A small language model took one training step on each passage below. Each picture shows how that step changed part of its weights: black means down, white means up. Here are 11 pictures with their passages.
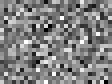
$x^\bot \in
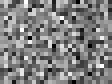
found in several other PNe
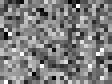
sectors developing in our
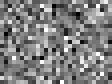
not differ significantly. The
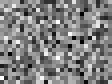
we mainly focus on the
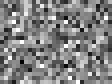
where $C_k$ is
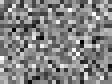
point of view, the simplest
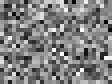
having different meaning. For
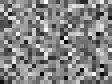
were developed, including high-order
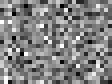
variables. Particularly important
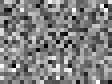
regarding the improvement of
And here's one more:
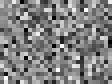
various approaches in the literature to
